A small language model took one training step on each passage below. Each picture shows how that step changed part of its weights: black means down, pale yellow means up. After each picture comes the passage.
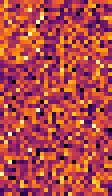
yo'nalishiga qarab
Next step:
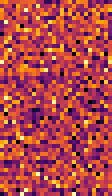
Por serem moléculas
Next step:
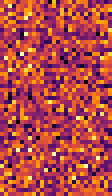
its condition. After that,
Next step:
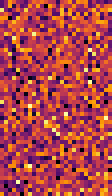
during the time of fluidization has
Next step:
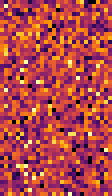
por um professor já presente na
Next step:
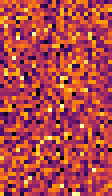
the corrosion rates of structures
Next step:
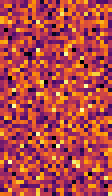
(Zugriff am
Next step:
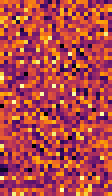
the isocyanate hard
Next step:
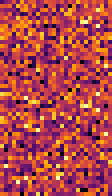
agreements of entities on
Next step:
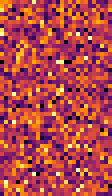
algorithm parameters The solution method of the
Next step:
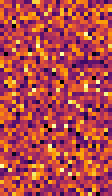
°C növekedés
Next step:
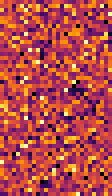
das últimas décadas,
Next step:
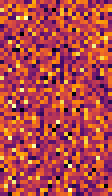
in the study. Institutional review
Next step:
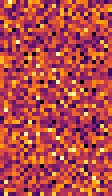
ما عملت
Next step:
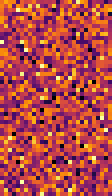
actual space plasma conditions resulting
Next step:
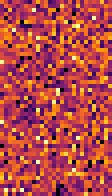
concesión. La distinción entre
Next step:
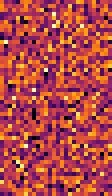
ta'minlash hamda
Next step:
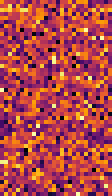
mere communication and awareness
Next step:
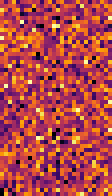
skor minimal 67 dari
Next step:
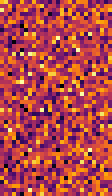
UK The article has addressed my
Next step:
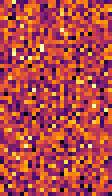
that is fundamental to patient safety
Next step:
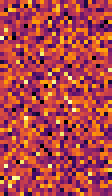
The knowledge regarding the nutritional
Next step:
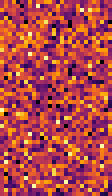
trapped insects but despite
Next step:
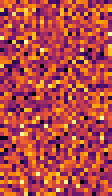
в процессе обучения
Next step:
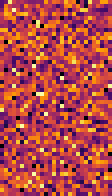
cada doente. O maior
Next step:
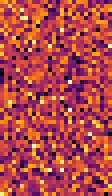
jarayonida duch kelishi
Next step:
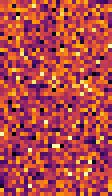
or occasionally (7) in
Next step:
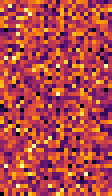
different phases in the EDS phase
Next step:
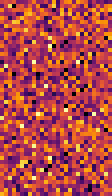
generate a mixed summary is
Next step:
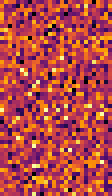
ilmiy forumlarda faol
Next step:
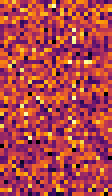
spoilage in SPER
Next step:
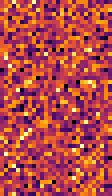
modelini taklif qiladi.
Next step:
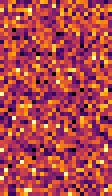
be a short introduction to
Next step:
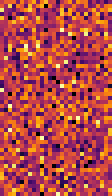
areas can become economic growth opportunities
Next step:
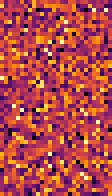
nisbatan jismoniy
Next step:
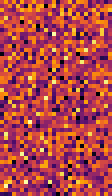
range. Unlike previous actuators
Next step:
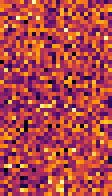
work. December 2025
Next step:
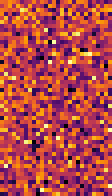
tashqi va ichki
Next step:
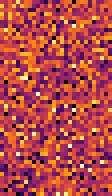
modulus, total energy, and
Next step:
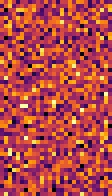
по ІТ-аудиту
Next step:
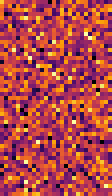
2004). This results in stasis
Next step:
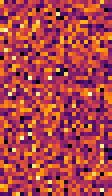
L. Chenc, G. M.
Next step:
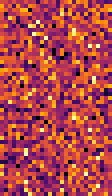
easier way to design and develop
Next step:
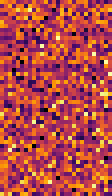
reptiles, birds and
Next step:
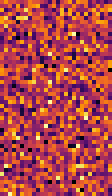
the solutions of many salts could be
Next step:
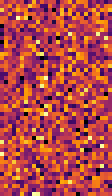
in Bangladesh are
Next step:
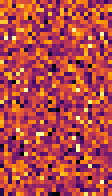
en la sociedad o el medio
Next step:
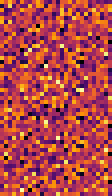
И ПРАКТИКА
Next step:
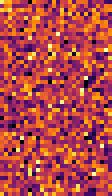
kanker yaitu ganas
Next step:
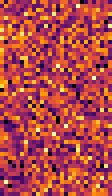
o desenvolvimento da identidade
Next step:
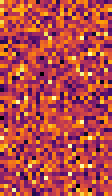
o'z qobiliyat hamda
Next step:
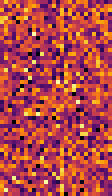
the new models using edge-based
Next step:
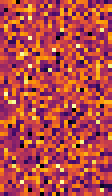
м, диаметр кроны
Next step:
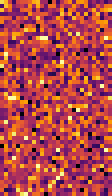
Approach The Lexical
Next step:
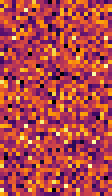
Defence Institute of High
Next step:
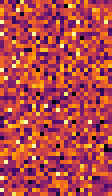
a equivocación na talla
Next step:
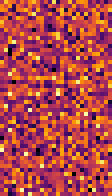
data was not updating. The second
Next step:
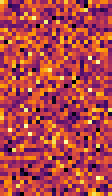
copilului este identificată
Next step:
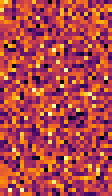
ANP. Agência Nacional do
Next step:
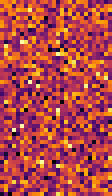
regression equation. Firm
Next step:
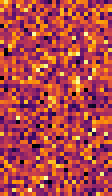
PERFORMANCE AND
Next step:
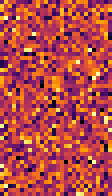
were maintained in a dark
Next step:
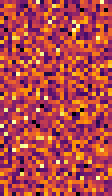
Percebe-se que a
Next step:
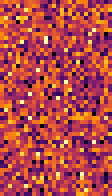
the current period was used for collecting
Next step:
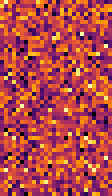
± 534), followed by the
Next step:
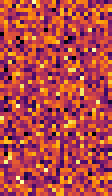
document signed between the government
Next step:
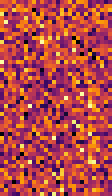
ahead for what the various components
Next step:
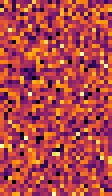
While future optimizations could
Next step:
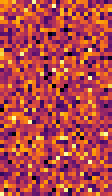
plots best fit curve over
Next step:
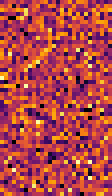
and responsiveness management - 2.
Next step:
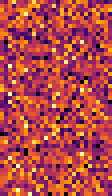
for the application of digital transformation and
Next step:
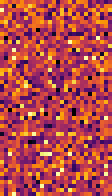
anonymization procedure takes
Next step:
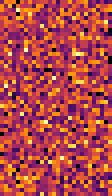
given as $$J(\ell,
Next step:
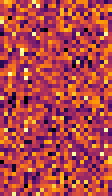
analysis to give valid results some key
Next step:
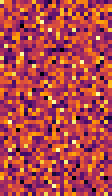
Kemudian, nilai B
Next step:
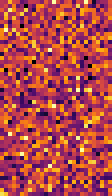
3. Histogram of the
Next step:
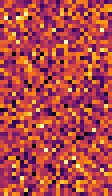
of the transceiver is considerably
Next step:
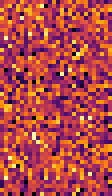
nature of many new applications such as
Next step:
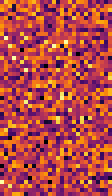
data use requests. In our
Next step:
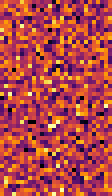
Nova Fronteira. 2016.
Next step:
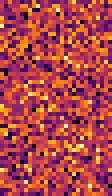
with other forms of atopy.
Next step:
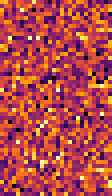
F. (2026). La integración
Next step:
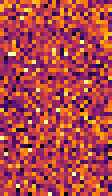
participants in the interaction, selection and
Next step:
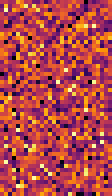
eggs laid. References
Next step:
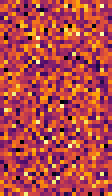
dazu unter Projekte
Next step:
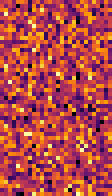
namunalarini qiyosiy
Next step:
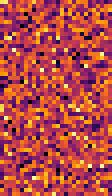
Lepidoptera) from
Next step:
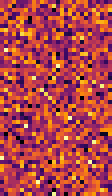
with missing data), and the final
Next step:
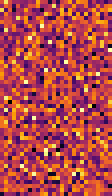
The synod of 1992 reflected on
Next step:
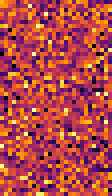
⁶ Fernando Huici,
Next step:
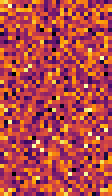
maximum fatigue loads.
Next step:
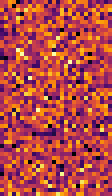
которые могут быть
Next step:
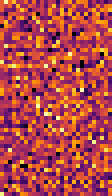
2.4. Template
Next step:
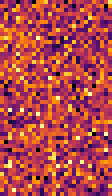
table. Table 5 Pairwise
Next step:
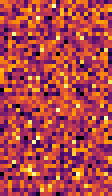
scenario can be accomplished
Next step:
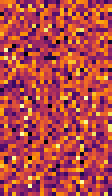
Кодекса. 4. За
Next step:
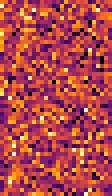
y finalmente el funcionamiento
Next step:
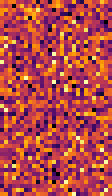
un patógeno alternativo),
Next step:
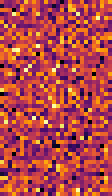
questionário, você concorda
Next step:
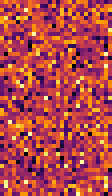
the topic of compensation is
